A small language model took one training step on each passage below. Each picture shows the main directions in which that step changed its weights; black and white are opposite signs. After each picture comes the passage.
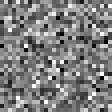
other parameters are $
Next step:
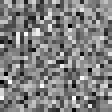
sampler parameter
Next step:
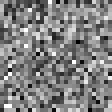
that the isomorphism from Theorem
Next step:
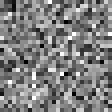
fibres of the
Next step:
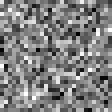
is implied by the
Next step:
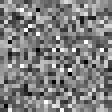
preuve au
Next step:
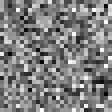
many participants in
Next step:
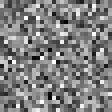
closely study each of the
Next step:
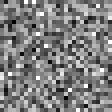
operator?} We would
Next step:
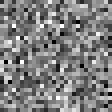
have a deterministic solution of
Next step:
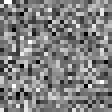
a hole of
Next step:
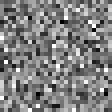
Fix a choice of ends
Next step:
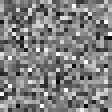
their preimages in
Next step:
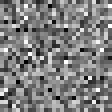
Now assume by contradiction that
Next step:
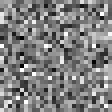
two series are now treated
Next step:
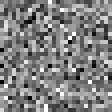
the relationship of interest.
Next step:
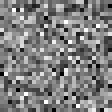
real codimension at least
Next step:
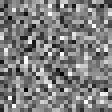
the conduction volume current
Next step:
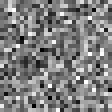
plays the family of
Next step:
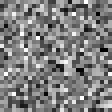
for the output feedback
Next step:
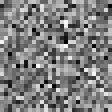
$G$, both of
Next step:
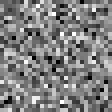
results here appear as Chapter
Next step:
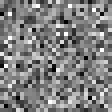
case one has $\lambda
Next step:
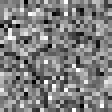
to Cauchy-Lipschitz
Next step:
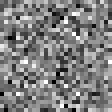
with Lie bracket \e
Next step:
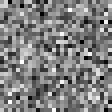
true, hence proving Theorem
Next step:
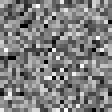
a multigrid method.
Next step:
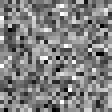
materials can be
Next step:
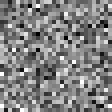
same problem has been solved
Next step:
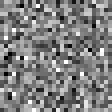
Wang, On
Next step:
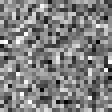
the origin, define
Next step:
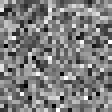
to the case where the
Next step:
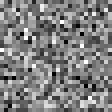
3$. By move
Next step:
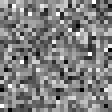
0$ for some function
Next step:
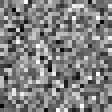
numbers of first and second
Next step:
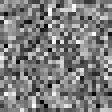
of the distribution of
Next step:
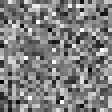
result is well-known
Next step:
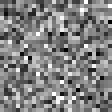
nondegenerate} if the
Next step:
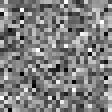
défini par la
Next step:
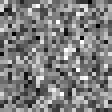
we establish that the
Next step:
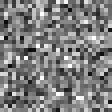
in that, for the
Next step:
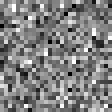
near those points.
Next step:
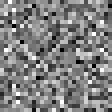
nontrivial permutation $\zeta$
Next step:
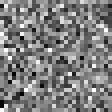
an absolute structure cycle is
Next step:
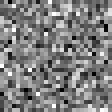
analytic solution, we can
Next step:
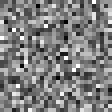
\frac 12 \bar
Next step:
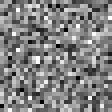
flow on closed manifolds of
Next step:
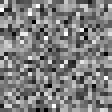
we can develop theory of
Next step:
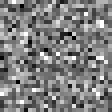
\node[] at
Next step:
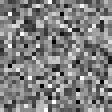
proof of the commutativity
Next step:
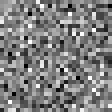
= 6$ points of
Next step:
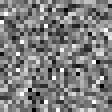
of $E$ by
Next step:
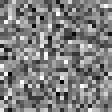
of all (including
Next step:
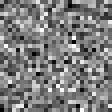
of such point on
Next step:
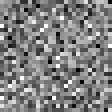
We first use \(
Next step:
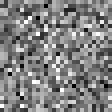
time going over the details
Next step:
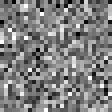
sides. A group
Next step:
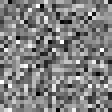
schemes $p$, we
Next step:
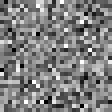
pour tout entier
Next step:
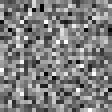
$p$ is
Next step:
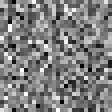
International Mobility
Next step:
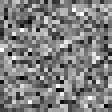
arithmetic function - the number
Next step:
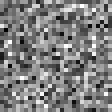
step, instead of
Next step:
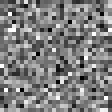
analytic vector is a finite
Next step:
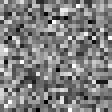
scenario, a number of
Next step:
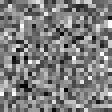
point and the OC
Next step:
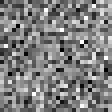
F$ such that
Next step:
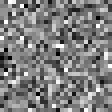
diagonalized as follows:
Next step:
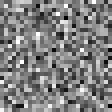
0)$ form on
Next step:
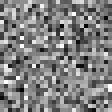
the ring $\Lambda$
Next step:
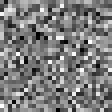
to the particularly simple form
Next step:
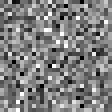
author was partially supported by
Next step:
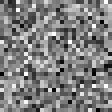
some planar curves are
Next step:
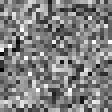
the approximation over the
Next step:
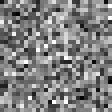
solution if and only if
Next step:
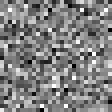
section is devoted to
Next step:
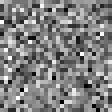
an $r\in
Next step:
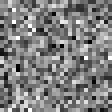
growing prime powers
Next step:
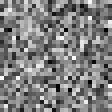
with the Lebesgue integral when
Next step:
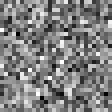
and that the degree distribution
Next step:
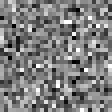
subsets of $Y$,
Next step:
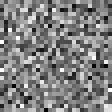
the circumference of
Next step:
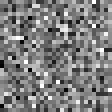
definition of cone type
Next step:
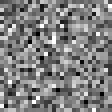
$2$. Consider again
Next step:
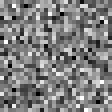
now propose the final formulation
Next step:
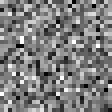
\ln \left(
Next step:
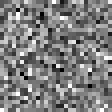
the following holds:
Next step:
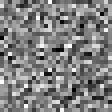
emphasize this we write
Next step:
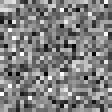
reflection subgroup described in
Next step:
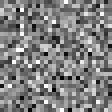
initial zonotope
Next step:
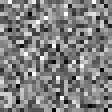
\sum a_i
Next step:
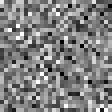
C$ of Borel subsets
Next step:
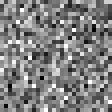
such elements or not.
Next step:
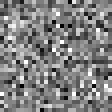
referees for their
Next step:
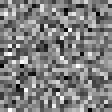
for $d$ fixed
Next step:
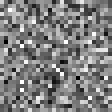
is said to be
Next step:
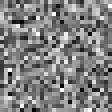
attain better overall
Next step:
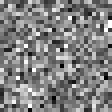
size and the empirical
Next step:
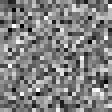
hyperplane is a midpoint
